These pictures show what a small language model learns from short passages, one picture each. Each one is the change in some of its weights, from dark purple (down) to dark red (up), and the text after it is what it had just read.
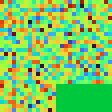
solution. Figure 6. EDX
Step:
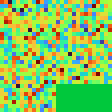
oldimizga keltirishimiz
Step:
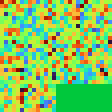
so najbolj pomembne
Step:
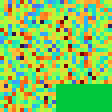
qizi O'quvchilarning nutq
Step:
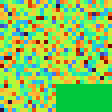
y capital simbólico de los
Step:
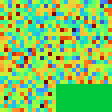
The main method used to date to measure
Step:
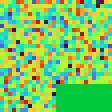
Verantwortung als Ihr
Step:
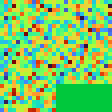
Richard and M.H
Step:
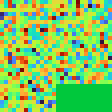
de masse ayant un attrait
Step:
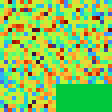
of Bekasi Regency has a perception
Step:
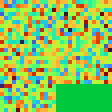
of the students at all levels are not the
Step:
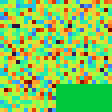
davlat siyosatining ustuvor
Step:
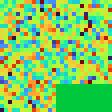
y Miner, J. B.
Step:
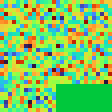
M.A.; Pinto,
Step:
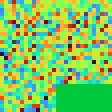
large and good representative data set for
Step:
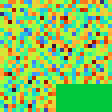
a source language text into a target language text
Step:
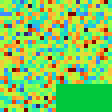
parámetro poblacional.
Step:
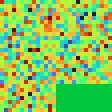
available without additional costs and at most we can
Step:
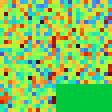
linked to the reliability of the input,
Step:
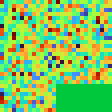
Communication & Technology KPIs Key
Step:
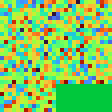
escrito una verdadera
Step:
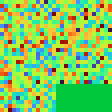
or more molecules of hydrogen, which
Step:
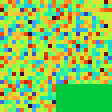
receive pretest and posttest
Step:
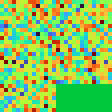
Center 409 * Dr.
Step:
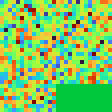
presents the kinematics modeling of
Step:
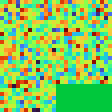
to restart the whole experiment again when the
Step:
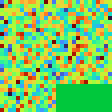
pełny, ponad
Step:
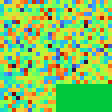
управління з'єднані
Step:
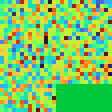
published accordingly. In addition, more than
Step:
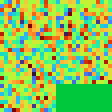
What triggers social innovation? Social
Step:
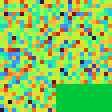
y está inmediatamente ligada al
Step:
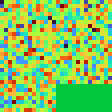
huquqlar bevosita
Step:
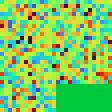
6 ta, gullagandan
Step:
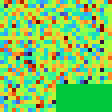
more citations than articles reporting original research
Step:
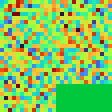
убеждения, в
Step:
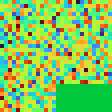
arts districts such as the transfer
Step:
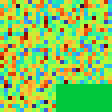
tenslotte worden in
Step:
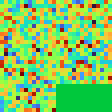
Basis Single Source of
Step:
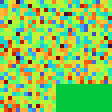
The metric learning with convolutional
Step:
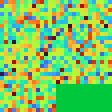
with those previously reported on Indian
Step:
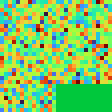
controls according to best practices.
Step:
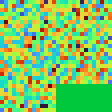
step further, validating them through an
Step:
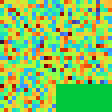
detallarini ancha tez ishdan
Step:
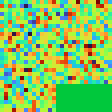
reclamar sobre la protección de
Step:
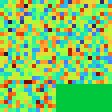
film (black). 5.
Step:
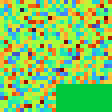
the palatine tubercles of the
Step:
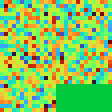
University of Campinas, where he
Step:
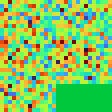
(мокшанский и
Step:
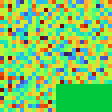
programar el microprocesador
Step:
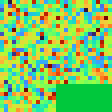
Kalit so'zlar:
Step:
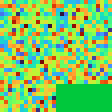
Extraction on large scale complex road
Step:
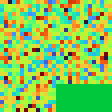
hodisalar xususiyatini u yoki
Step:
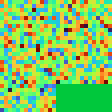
seç- fe’liga +im
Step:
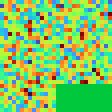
erfasst, doch sind
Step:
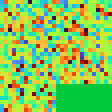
empresarial é essencial para manter
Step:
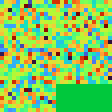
addressing the problem at the minimum level of
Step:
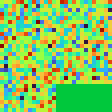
After processing the data with GIS software,
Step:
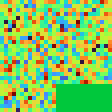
gesloten, waarvoor
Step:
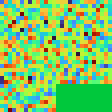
детального аналізу теоретичних
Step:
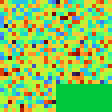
Ma‘naviy qadriyatlarni
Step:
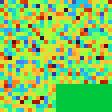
grouping of adjacent configuration
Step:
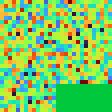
tekislik hududda
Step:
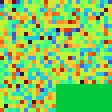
быть аккуратным,
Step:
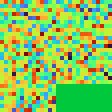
compounds. In essence, the studied
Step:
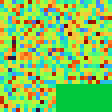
the operating mode of SSCC by
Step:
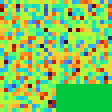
significantly different at the 5% level by
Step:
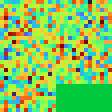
(Англия), Дональд
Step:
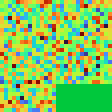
dan metode fishbone analysis.
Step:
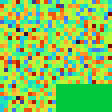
dietary fibers, amino
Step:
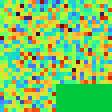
Basse B. A.
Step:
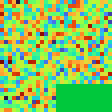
of Sidi Bel Abbès
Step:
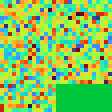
Capacity Figure 2 below showed the effect
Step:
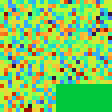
и социально-экономических
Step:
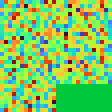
different uplink/downlink
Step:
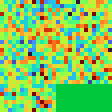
placebo. Of the 78 participants
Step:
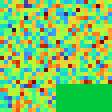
dadil qadam edi.
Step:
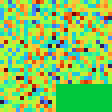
esa ulardan bizga qoldirilgan
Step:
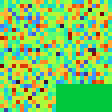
SA, Singh S.
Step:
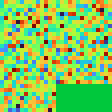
correlacionaram a melhora apresentada ao
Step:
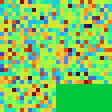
turli tadqiqotlar olib borilgan. Erik
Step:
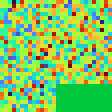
can make a spending transaction.
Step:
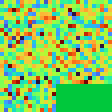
що пов'язані з цим
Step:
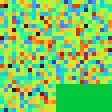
figures. A program has been developed using
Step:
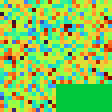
are not feasible with current cloud
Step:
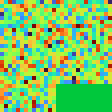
deusa Bilqis à
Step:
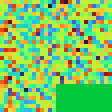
Chen. // Corrosion Science.
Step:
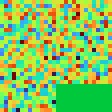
accessed at any time through the Google
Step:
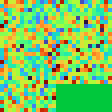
products, i.e., corresponding
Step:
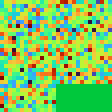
five selected teachers as participants for collecting the
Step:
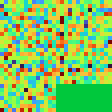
or injury, is defined as
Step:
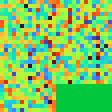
the highest frequency of 3.5
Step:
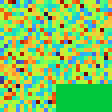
inner spaces through their own
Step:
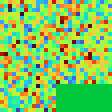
el instrumento necesita "curarse"
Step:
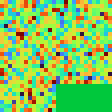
organizational and economic relationships (Bowles
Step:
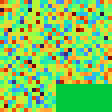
correlations among different weighting-method
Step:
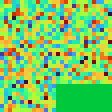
that represents a general concept by linguistic
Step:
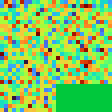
society as a whole.” The Triple
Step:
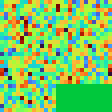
and standardized by Kulsum
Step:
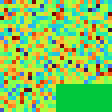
provided that, when something is
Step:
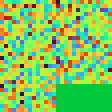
mais relevantes, foram utilizadas
